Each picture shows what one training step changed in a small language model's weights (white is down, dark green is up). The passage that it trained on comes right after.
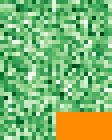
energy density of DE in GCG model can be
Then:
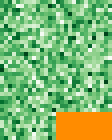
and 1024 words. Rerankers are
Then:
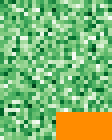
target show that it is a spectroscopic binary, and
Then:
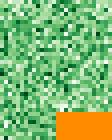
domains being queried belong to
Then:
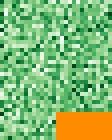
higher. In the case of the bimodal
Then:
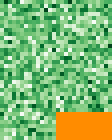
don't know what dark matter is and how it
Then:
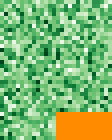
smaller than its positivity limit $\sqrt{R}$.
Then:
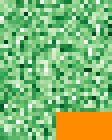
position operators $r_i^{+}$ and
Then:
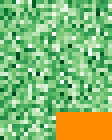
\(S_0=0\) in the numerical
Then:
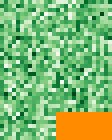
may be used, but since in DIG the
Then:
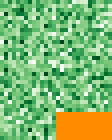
lies within $0.7\sigma$ of the
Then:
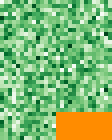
the target nucleus spins, respectively,
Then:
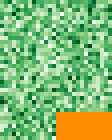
the number of patterns to the number of neurons
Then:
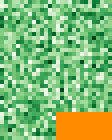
colloidal solution prepared with a mixture
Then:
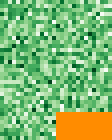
$g$ the high frequency behaviour remains similar but as
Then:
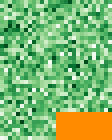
for Astrophysics (Gabriella and
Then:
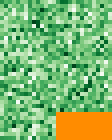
DDoS prevention framework.
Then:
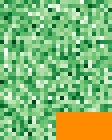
well as from the expansion of one- and
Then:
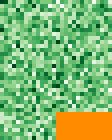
$m$-th lattice site (the real space position
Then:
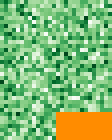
corresponds to the lowest energy for exciting the
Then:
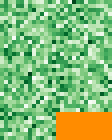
the lowest energy (above the ground state energy)
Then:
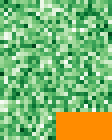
be included, and applications are much simpler to work out
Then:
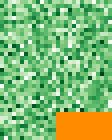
a more exact fashion, we define the following
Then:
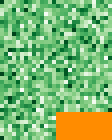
select representative samples and form them in the
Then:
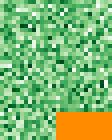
from the former. \section{MFV
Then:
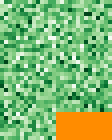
the experimental observations. Our result provides a clearer
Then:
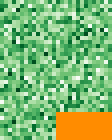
circular as possible. This occurs at the energy band
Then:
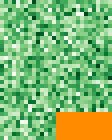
memory access patterns for a broad range of applications,
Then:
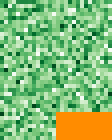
For the spacing distribution a well-known interpolation
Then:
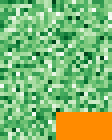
area. \subsubsection[]{H$_2$ population
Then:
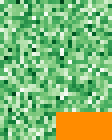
match the perturbed assimilation. We ran
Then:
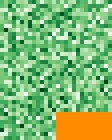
equations with $\Lambda$. \subsection{Our generalization}
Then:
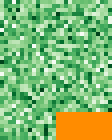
where $L$ is the number of channels and it also
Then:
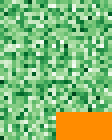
STS measurements of the DOS in
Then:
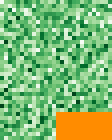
clarify the situation renormalization group calculations for
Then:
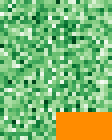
generation increasing test coverage by every $1\%$ becomes
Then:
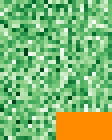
the paper is organised as follows. In Section
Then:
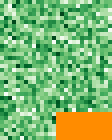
alignments in almost all realistic cases. We learn
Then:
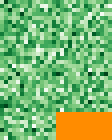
serve as a tool to sharpen the
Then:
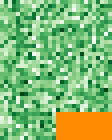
lines penetrate in the DFSZ model
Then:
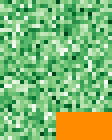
factor for quarks and leptons is important, because
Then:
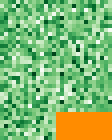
levels of $\sim 0.12$ and $\sim
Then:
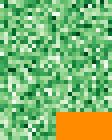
Y. Namely, some post-processing
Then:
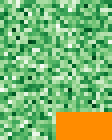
fluid, respectively. It has been demonstrated that the possible
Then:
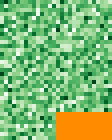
to tenfold higher than those found in the
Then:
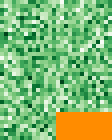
the L band filter, i.e.
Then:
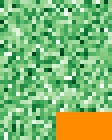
odd cumulants as well. Within this
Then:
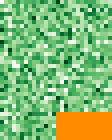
As the amount of excess energy grows, the
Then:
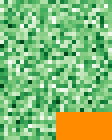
In order to build a $d$-wave
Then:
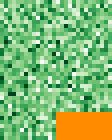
P^{\Delta t}(\delta x) \approx
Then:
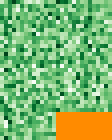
which is an added voltage to the base
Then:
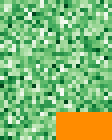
measured the individual RVs using {\em
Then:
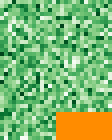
accomplished by two main strategies.
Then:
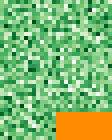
analysis reveals that there is an absolute minimum for
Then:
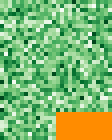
to the matter content is $\mathcal{H}_{\rm
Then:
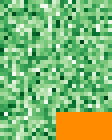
infall, $X_{i,inf}$ is
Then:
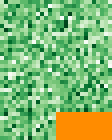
points\/} with error bars. In both
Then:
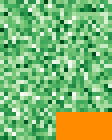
than selected examples or prompts alone, which
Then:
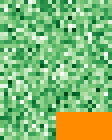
Figure~2 is that even for the most
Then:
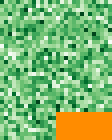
each legitimate user consists of single
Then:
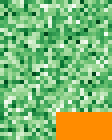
320 AU). The free-fall time of
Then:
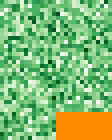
Rotation - nonvanishing coupling} Our first
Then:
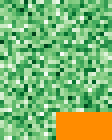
lattice using the Green's function method}
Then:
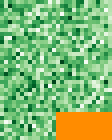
the cash flow. The behavior of the duration and
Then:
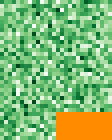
DOS, density of states; FFT, fast
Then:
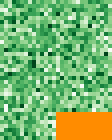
as well as the effect our simplified disc model may have
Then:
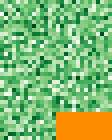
case A we have equations of the form \beq d x
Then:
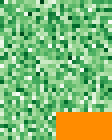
$\sigma_v \propto T^{\approx
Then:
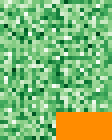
discuss the statistics of receptor response as a function
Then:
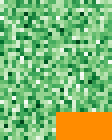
Parisi's solution of the SK model
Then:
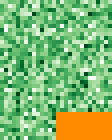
Test of the Gravitational Inverse
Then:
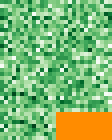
aim towards calculating customer
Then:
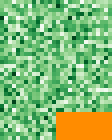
In this case, the resulting equation is a complex
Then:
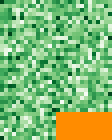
pressures and the radial wind velocities for the present
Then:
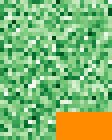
with respect to either the second spatial variable~$y$
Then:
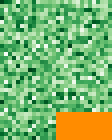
band energies have been added perturbatively to the
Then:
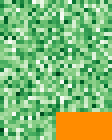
In our case we adapt this idea to the
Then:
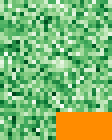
periodical in real space with period $a$. It is
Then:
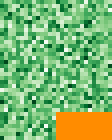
distribution of instructional strategies the model intends to
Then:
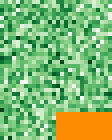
the star photocenter was estimated by numerical simulation of random
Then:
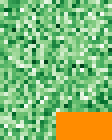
the change in the reflectivity spectra under the ME
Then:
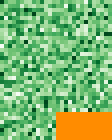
\emptyset$ for all $i \neq
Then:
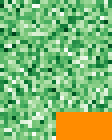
Nouveaux et Dispositifs
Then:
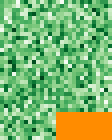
might % be due to the protostellar core present
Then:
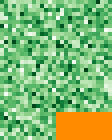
motivation to generalize the Einstein gravity studies
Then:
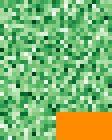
probabilities satisfying the $q^*$-maximum
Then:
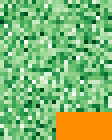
we must know the exact conditional distributions $P(\mathbf
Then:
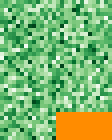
agreement key and the sending agent's public
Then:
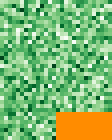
strong dynamics at near and above the cut-off. The
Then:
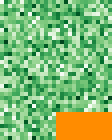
- \alpha \rho^2\ , \ee where
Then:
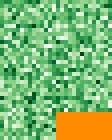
coexistence, where decentralized
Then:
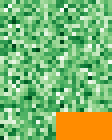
analytic continuation structure of the extremal
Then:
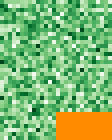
HyMiRec, a hybrid framework for
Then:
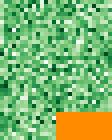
is dominated by the thermal emission from dust. This is
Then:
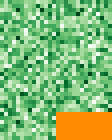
on due to the good implementation of low level layer and
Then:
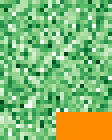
can be used to explain observed trends in PL
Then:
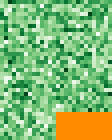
visitor? Is the story-based
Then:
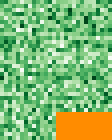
\cdot \theta (\omega_0-\omega) +
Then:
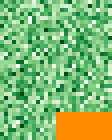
of the Bloch sphere at the circle on
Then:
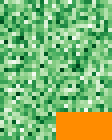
of each individual test of each marginal
